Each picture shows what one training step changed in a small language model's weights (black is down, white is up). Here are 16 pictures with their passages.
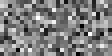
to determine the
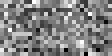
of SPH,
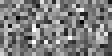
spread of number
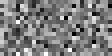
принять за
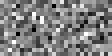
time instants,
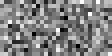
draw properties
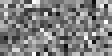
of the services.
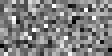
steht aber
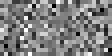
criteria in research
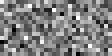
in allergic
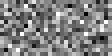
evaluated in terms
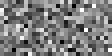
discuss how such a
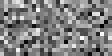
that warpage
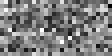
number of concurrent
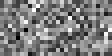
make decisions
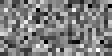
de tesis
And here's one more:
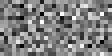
and ethical
